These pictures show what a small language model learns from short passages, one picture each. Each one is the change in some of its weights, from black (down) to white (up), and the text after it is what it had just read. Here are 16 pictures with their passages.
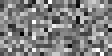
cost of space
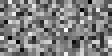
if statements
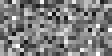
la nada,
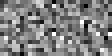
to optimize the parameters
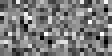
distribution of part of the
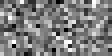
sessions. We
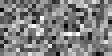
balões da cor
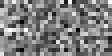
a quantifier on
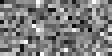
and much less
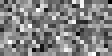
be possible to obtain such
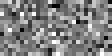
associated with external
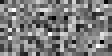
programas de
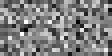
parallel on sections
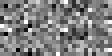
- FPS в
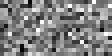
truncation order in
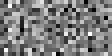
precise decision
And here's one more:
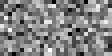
utilize a combination
